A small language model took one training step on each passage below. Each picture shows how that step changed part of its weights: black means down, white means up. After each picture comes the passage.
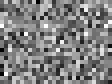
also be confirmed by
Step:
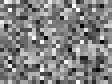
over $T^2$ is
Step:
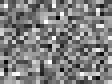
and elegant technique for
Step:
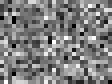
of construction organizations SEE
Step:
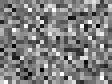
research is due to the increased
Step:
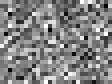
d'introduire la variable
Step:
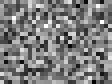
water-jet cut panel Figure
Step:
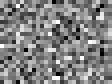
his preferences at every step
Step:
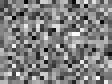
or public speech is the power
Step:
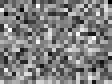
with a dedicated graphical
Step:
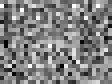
family of off-critical
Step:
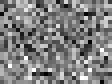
In this case the drag
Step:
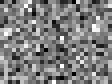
minus 3pt {\bf
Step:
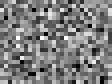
divided differences of the functions
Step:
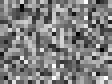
cobalamin deficiency have
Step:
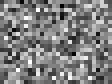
documents (worked out by
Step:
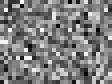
davr mobaynida
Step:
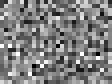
to distinct automorphisms. (In
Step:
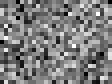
with the addition of 7%
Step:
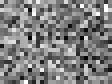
where they can be touched
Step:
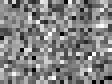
: **M**ethodology So
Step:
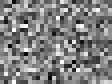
\] For the constant $A$,
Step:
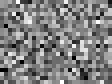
for the preparation of
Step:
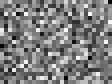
and for different choices of ambient
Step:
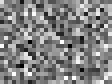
Using the relation between the roots and
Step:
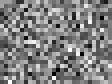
from **6a** and
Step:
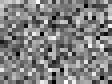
of water-ethanol.
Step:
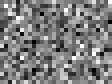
Onsekiz Mart
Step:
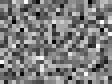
$k$-jets of elements
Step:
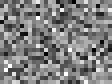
til korpuslarida
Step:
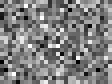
movement known as the Second
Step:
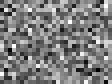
basic function with respect to the canonical
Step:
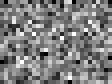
réglementation et le
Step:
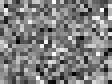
Xu*, Nazli
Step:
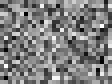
directed closure) of
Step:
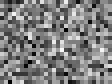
recommendations developed in this
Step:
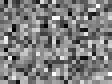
tetap musuh,
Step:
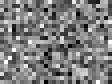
Tariq³¹ University
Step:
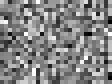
can be outcome-specific
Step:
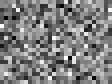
stalker predatore Il
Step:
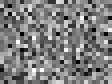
the training to understand the level of
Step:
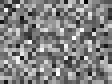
considering the singular values obtained from their
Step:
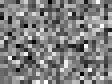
It is easy to see that
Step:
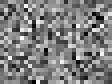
not have the answers to
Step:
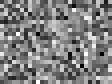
an external criterion, meaning
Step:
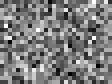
edges in $G$, the size
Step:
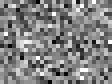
Remark 2.1} In the
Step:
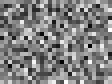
that large Australian
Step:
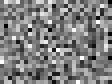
for $k > 0$ the
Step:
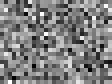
were propagated. int16
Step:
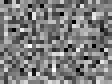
felt in infancy and
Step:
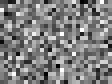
of altitude and slope on
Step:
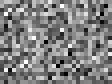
and $B \subseteq D$.
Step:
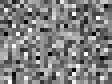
Doctor of Economic Sciences
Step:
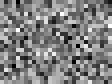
wrinkle). Voids
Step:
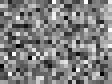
Elliptic Equations.}
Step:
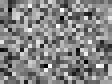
Converting Enzyme as
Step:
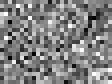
take a finite primary field
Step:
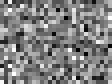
\phi=\phi$ for each
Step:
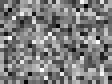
ils se produisent et
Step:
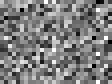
absolutely lethal
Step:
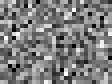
sua Idade? 2.
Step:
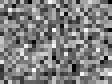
the value of level set,
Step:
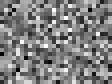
response to a score. I present
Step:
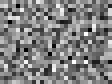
fuerza aprieta,
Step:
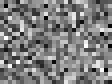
continuada dos professores,
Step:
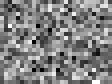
vector field $d$ goes
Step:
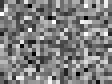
$A$, necessarily unique,
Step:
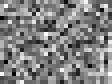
Laplacian that appear in
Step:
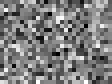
paxta tozalash
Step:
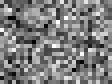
3. Ochilov
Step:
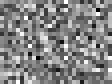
to further improve the SNR
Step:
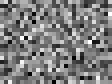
it takes to escape and
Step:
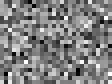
⁷ Matthew P.
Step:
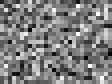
compatibility with cellular services and
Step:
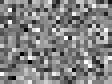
equation, $k$ is the
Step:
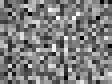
are several communities and clinic
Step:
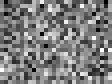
datasets are findable. In
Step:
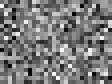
pada siswa. Pada
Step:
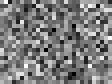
of these methods is the production of
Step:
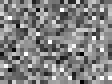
nomlanish bo'lib,
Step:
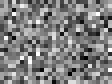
accumulation of fatigue
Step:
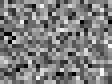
light on the IOP itself but
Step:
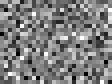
انتفع ولا
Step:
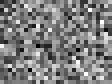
dynamics, where the decisions of
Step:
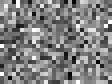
kendala yang dialami
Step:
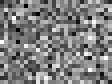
glucose, and high
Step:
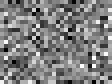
geological and geothermal
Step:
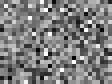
three surfaces belonging to a one
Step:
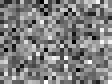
exists $x_0\in
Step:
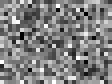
a) the depth of the entire
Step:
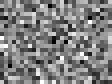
applied. While that might be true
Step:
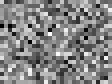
found that in high concentrations
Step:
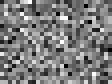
suffered from fever and
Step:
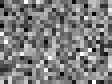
e as ideias como representação
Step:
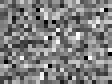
Humanities and Social
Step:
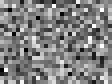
Мир, представленный
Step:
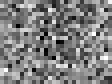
of work such as factory,
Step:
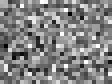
evolving social norms,
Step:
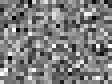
and *Macrotermes
